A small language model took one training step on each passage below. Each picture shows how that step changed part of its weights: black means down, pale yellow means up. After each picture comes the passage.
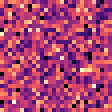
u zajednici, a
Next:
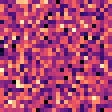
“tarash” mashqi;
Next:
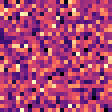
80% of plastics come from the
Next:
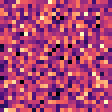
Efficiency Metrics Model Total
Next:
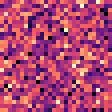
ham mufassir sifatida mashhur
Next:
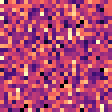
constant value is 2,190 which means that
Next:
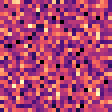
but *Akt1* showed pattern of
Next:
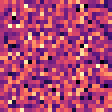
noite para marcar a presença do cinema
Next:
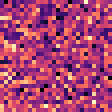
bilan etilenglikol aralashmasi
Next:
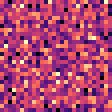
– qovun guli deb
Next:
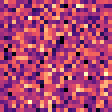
(MSL) Mars Hand Lens
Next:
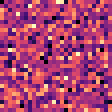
from services on total revenues in
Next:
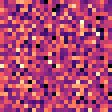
Setelah normalisasi,
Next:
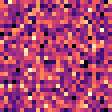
adolatning innovatsion hayoti,
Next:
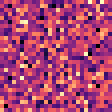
A. Raman, *Soft
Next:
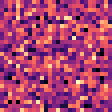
India July 2018 to December 2019 which involved
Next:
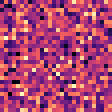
C.O. Adeniran.
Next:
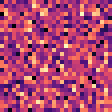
tarixiy ruhni berishga
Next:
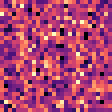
yo'qolib ketmagan,
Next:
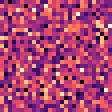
variable. 10. **Why is
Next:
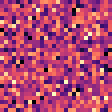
of care and those receiving care.** -
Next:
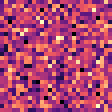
International (CC BY 4.0)
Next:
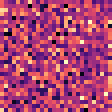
3 minggu dan mendapatkan 100
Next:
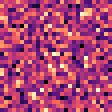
propose a user-friendly
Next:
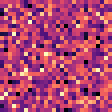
zal kennis kunnen maken
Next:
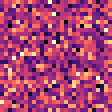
municipals que presenten edificis amb
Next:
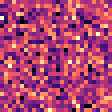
shows that the position of the CPs shifts
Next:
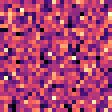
подушной податью, не
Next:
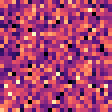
entre o trabalho como empregada
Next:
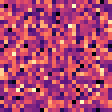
positive relationship with income inequality, although the
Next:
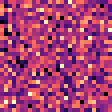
de que el niño o niña
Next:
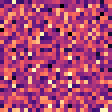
собой в сложные человеческие
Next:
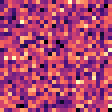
significant contention overestimation on both
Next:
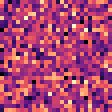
the current study practiced yoga for at
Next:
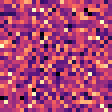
ta‘kidlaganidek –
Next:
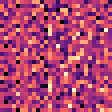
Bhubaneswar, India. The
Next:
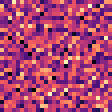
in 2020, it had to be deployed
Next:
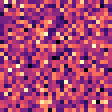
REFERÊNCIAS -
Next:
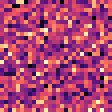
often in patients aged 40-60 years
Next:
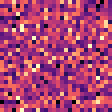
das Letras. - Herzog,
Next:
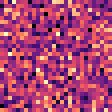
da pandemia que se instalou em 2020,
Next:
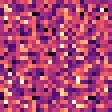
ҳуқуқларига ҳам эга бўлган
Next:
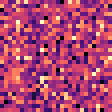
can classify CT images successfully
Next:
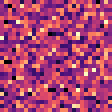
KRISAI R. &
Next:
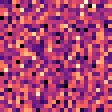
MO, KS, KO,
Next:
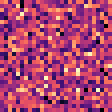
of Ni^{2+} complex.
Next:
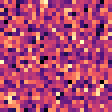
(justice), nAturiA
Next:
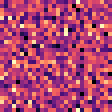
involvement and in academic achievement were found by
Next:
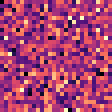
Vigna: Odebrecht
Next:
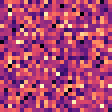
практика и перспективы развития).
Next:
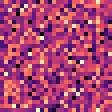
para auxiliar aqueles que planejam implantar o
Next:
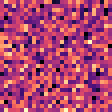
1 3 Energy: Electricity
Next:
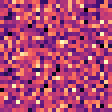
guru terhadap murid atau portofolio
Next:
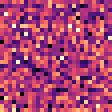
quantitative techniques of structural equation modeling
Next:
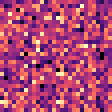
головного частотного
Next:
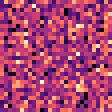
Senior research, ICECHIM,
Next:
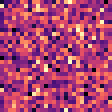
uchun jozibadorlik - pensiya
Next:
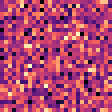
FUEL SYSTEM OF
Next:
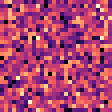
что штаммы *S.
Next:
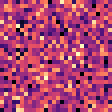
diagnóstico e estatístico de
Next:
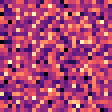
may take a year or more to complete and
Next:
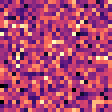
seek appropriate support, advice, guidance
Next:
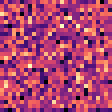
plastic cultivars Ambar and Batya
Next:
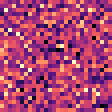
sababli ham rivojlangan davlatlarda
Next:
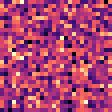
situações, para além de concertos de
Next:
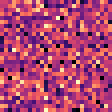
Current policies Slow Low
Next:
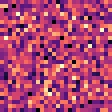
and after VT ablation (1.0
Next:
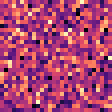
turma B desenvolveu um projeto para
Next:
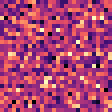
value Client and Consultant P. value
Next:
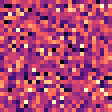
height reached 50 cm. The data were
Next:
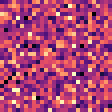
programs and provide training and ongoing support to
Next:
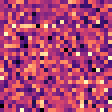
methods, our approach does not rely on a
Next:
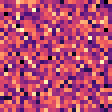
va harakatlanishga tayyorlash
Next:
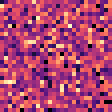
чіткий формат, а також як
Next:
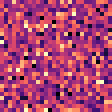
fin for similar condition. FUTURE
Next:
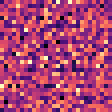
de productivité de l'ECA
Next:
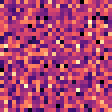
triphosphate GC Gas
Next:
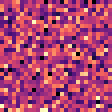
binders. Characteristics and types
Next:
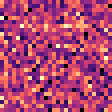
circuits, motor and transformer
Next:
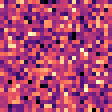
uniformly sprayed with a
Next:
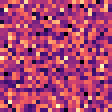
vivienda de la población
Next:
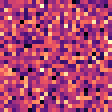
beide dezelfde uitkomst
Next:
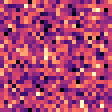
diária. **Metodologia:**
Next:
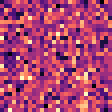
advertising and labeling violations.
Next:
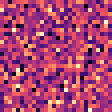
no doubt due to their light weight,
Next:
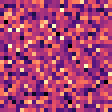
billion. Leading countries in AI development
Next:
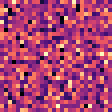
clusterhead. The weighting factor can
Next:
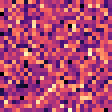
Trump administration launched an
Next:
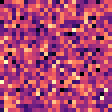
the world with its numerous benefits and
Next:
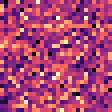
strength endurance based circuit training on
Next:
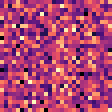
this paper seeks to answer include the
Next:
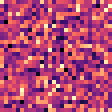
mm) nach Belichtung 17.
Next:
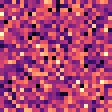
Overview Paper Id :
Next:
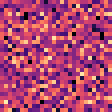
flexibility. On the other hand, exposure
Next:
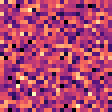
payroll reporting and payroll
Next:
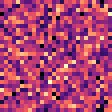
proses substitusi dengan mengganti
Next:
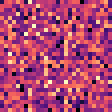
the words through W_n^β ,
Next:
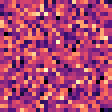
much less on facial reenactment
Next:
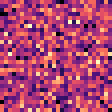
Inadequate Contract Management For this
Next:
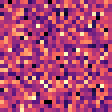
nessa classificação Service porque considerou a
